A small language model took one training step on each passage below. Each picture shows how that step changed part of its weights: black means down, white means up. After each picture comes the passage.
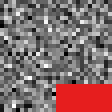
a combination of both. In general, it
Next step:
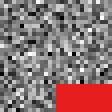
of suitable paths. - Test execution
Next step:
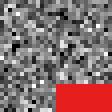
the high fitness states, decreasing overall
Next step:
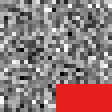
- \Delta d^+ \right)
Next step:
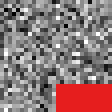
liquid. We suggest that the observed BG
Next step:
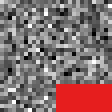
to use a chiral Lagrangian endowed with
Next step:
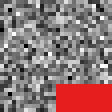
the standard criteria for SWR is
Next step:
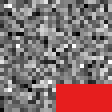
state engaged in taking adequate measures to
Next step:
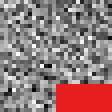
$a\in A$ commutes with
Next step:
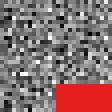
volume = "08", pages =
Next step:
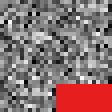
coupled oscillator equations $$m_e
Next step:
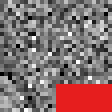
this purpose, we employ two different
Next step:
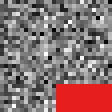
handwriting recognition [17] or
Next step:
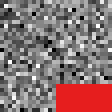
which is another indication of the surface stress
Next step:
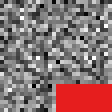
transport networks and to storage sites for the purposes
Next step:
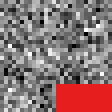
\end{eqnarray} If the transformation matrices
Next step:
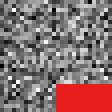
character expansion approach to be employed. The procedure
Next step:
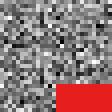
\label{sec:concl}} In
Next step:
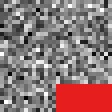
that the output state $|\alpha\rangle$
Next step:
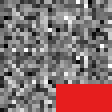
atmospheres, such as argon or
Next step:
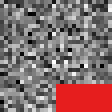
vital and must be remain visible and easily
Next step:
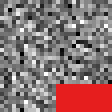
the same level of efficiency as flat space
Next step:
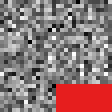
wavefunctions in dots type A and
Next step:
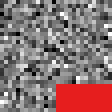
sites to become significantly populated are sites
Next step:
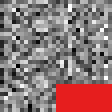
years for females. Most patients
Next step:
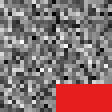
still no comprehensive system of regulations and recommendations
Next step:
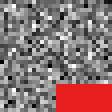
reverb quality and text-audio
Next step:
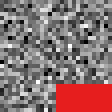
footnotes; %% use the
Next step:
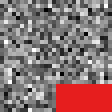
Maps showing the temperature data collected by the
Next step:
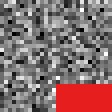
by setting the derivative of the cost function to
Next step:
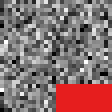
it becomes dominant. Using a schematic
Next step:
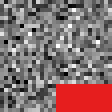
of such therapy. The emerging concepts are
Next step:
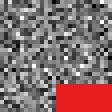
dynamical fine tuning since the pressure in
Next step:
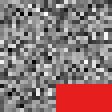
*Center for Nanoscale
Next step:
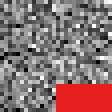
and may not have participated in
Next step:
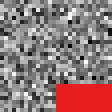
Conc. HCL,
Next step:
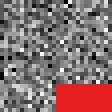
value of each blood group is shown in Table
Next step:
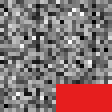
limits accessibility by staffs, researchers and
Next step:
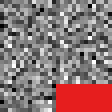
significant positive GCA value was expected for these
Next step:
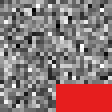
The RBPT detected more positive cases than
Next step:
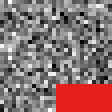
second fundamental form } and the {\em
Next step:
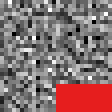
"The consideration of humanity role in climate
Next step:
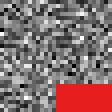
2015. The clinic caters to the
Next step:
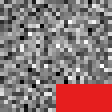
of these sub-components. A
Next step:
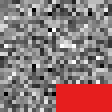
QA pipeline [26] identifies
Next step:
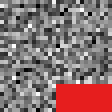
$F_{i,app}$ as the
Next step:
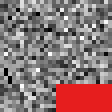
jpME} \end{figure}
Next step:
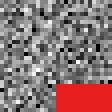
For each values of $m$ and
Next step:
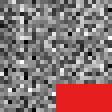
left to right and top to bottom).}
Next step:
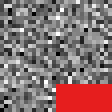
all of them are transformed in a
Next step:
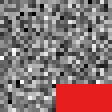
= 0$, then we can not find an
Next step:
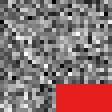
shifted slightly away from the M point
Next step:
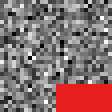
study demonstrates that collaborative mind mapping not
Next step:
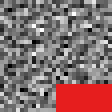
the Leverhulme Trust. The
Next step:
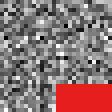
updated. The prototype of the
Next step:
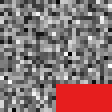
in the study conducted by Carkman et
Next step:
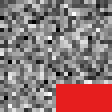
the reported progress (WP status reports)
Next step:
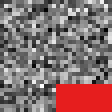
Islamic knowledge and the educational methods
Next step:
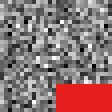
X. Wang, C.
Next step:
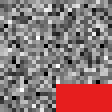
Horizontal displacement Fig. 10 Vertical
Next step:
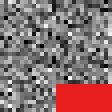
Although we have a ranking of
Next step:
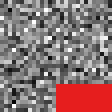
our formalism. \subsection{The problem of
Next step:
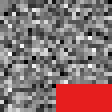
evidence for the deleterious behaviour of
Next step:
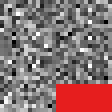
the consideration of variable transport delay in the transport
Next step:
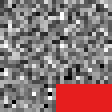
virus on the locomotor activity of
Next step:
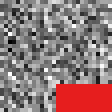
\end{array} \right].
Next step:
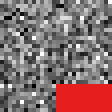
currents, BPS charges, super
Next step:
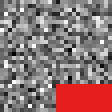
CH₂ protons centred at δ
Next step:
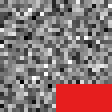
devices and local networks are being tied to
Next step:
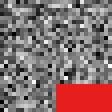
over time which sees a rapid increase during
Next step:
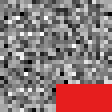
in Fig.~\ref{ccorr}
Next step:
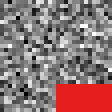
with DLS results. **Figure 1.**
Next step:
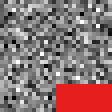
covariance structure is derived once, then
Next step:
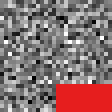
finally brought the long-expected competition
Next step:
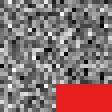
undoped parent compound is a
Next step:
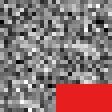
a nodal structure of the gap
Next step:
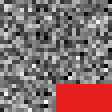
and methodological foundations of the effective use
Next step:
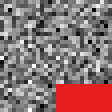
the credibility of an in silico model
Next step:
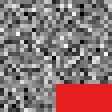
Lorentz fits, for two given
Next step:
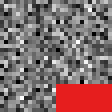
and to use it sustainably.
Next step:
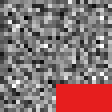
merchant vessels that were
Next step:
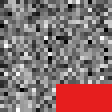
had spent much time learning many of the
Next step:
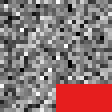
as establishment of needed skills for road operators
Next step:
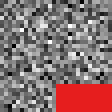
causes of the processes of self-organization
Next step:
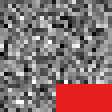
comparable geopolitical and
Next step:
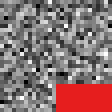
six-membered chelate
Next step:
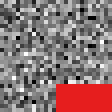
into nine classes. The first class is
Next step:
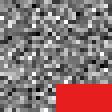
Vaishnavi Auti,
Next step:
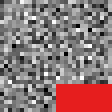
FFLM of that community. The
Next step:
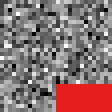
the output message displayed on the screen of
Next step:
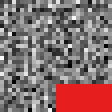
were attached to the free, external
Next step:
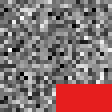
consumption by applying with and without retiming
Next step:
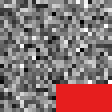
in a memory pool. Instead,
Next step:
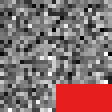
planted in poorly drained soil at
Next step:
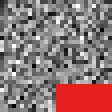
this reproduces the Page curve for the
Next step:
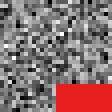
(equivalent to GR), but
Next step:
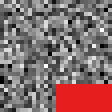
However, a reflexive examination of
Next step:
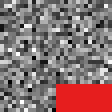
with an average depth of 40 m. The
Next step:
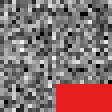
were calculated by the application of the laws of
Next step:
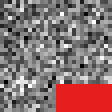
only 4 cases were falsely diagnosed
